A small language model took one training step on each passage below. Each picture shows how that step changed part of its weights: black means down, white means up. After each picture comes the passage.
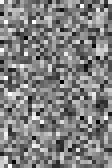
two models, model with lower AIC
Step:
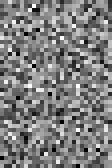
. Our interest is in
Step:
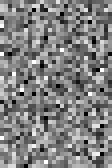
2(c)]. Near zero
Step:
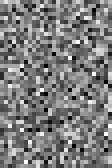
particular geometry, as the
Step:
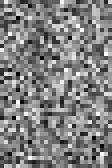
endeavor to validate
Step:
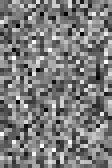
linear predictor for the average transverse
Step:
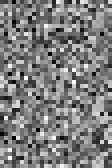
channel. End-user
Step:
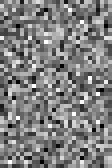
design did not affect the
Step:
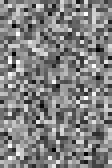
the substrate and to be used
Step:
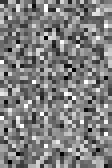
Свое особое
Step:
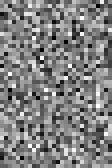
transmit mode with different nodes energy
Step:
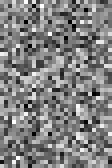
keltirib chiqaradi.
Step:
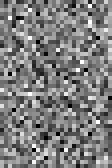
copolymer matrix, a
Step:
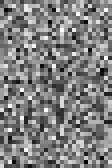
we focus on non-causal
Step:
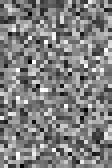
practical reflection of his work
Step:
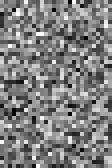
obesity - To determine the associated
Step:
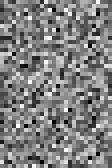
yillik dinamikasi
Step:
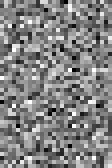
muchas mujeres para ver al
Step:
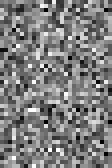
чувств. И
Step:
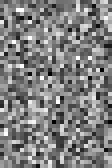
Student, Department of
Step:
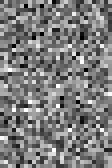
internal rhythm,
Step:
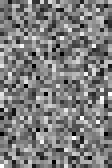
is against family values. -
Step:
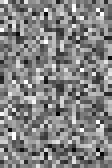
trapping of hydrogen
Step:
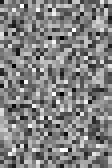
paper is organized as follow. In
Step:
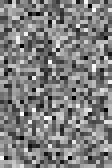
3 (strong shear
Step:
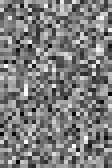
in the form of particulates,
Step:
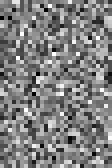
also easy to measure. The
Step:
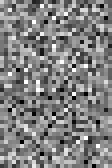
being faced are the unequal
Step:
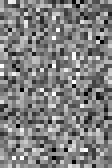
the responses corrected for the
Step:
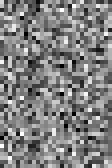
that should be noted is the
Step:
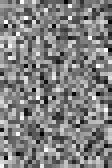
the pion DA with
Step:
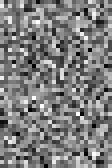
(t), the results of the study
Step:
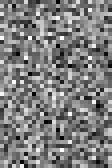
is supported by IP, including
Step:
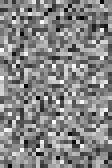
magnetic reconnections and
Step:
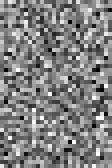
the $\chi^2$ for
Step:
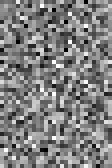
for psychological safety to
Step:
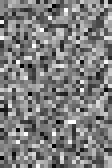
required to measure all the states
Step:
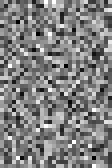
filosofía tengan un
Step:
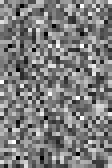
Unluckily, the control
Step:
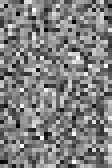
group. Efforts should be
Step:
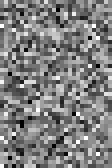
eng dolzarb
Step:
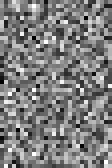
fraction of the overall data.
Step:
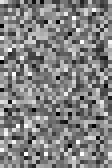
minimum calorie requirement set
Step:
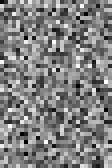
of Artificial General
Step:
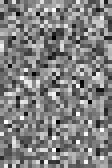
basis of $T$. Similar to
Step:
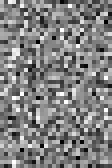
the complete speed and flow time
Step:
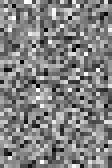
heating for 5 to 6 hours
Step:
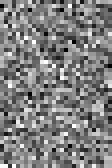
enable you to keep
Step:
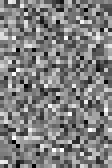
the project will be internally
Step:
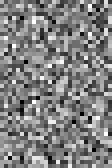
down spin electrons shift to the
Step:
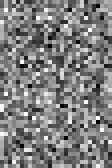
batteries, fuel
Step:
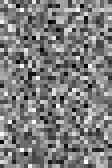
the measured GNSS-R
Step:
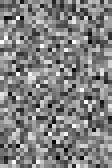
en önemli
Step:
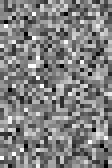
element as fully usable and
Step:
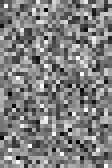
2. Каримов
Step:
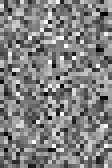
formulations and the determination of
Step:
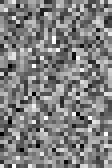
develop their abilities.
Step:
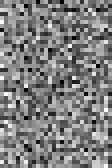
As in the 1D case, the
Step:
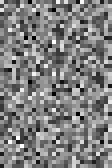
of quantum gravity effects.
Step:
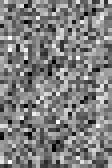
in the data, $Q \equiv
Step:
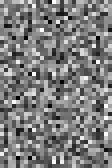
influence on the tensile strength
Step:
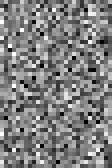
Brownish red 232°
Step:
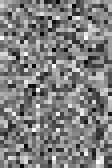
a goal; they control not only
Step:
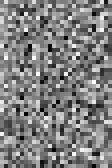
3 per cent ($ 28 $ per
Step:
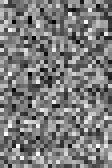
the PL band caused by the
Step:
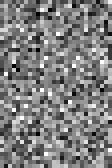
latency. Together,
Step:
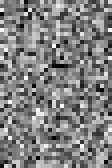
user positions are considered. This model
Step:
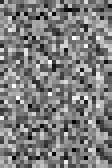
the new results from the LHC
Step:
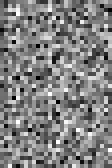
sub-sectors. The
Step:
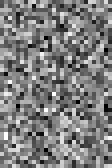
sua permanência e
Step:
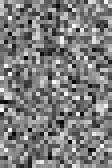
\ldots, N$. We call
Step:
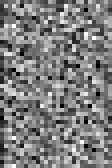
OF AUTONOMIC
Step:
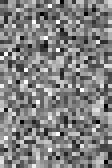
solar power plants",
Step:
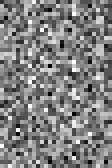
em criar laços,
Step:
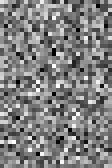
multiplicity intervals are
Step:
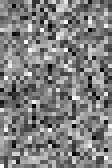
dos sintomas da
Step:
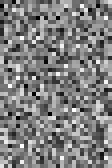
and complex relationships. GIS
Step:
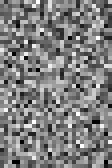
Characterization of consistent
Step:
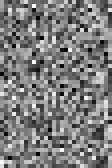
are optical, silicon,
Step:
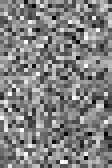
a falência do modelo
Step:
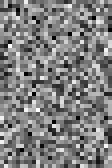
with more sophisticated analysis.
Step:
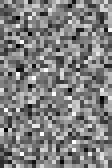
political endeavours.
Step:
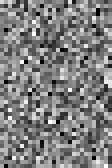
as fake $\Lambda$
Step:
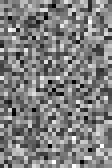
the most important gender-based and
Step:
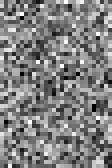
plateaus exceed the corresponding
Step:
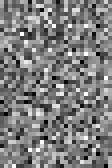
via the established Water Europe
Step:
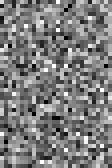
hole doping. These two
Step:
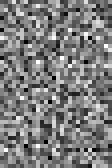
CSRankings, we
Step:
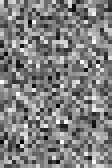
\caption{Local growth
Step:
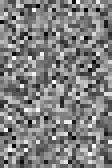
eng oliy qadriyat
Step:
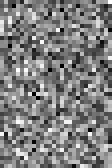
and in dental setting
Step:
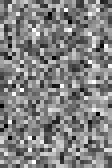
temporal bone. The
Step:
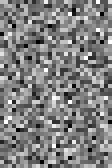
7. Mintaqadagi
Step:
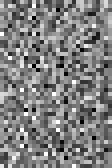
and geographical borders to
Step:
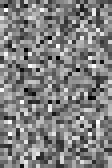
K, significantly lower than in the 4
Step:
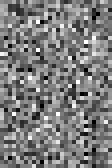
y adapten sus estrategias
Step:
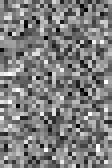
и законодательной
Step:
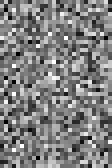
Bridgman method. In
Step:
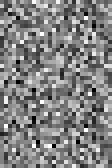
Organizacional da
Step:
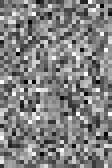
Indonesia. The production cost of
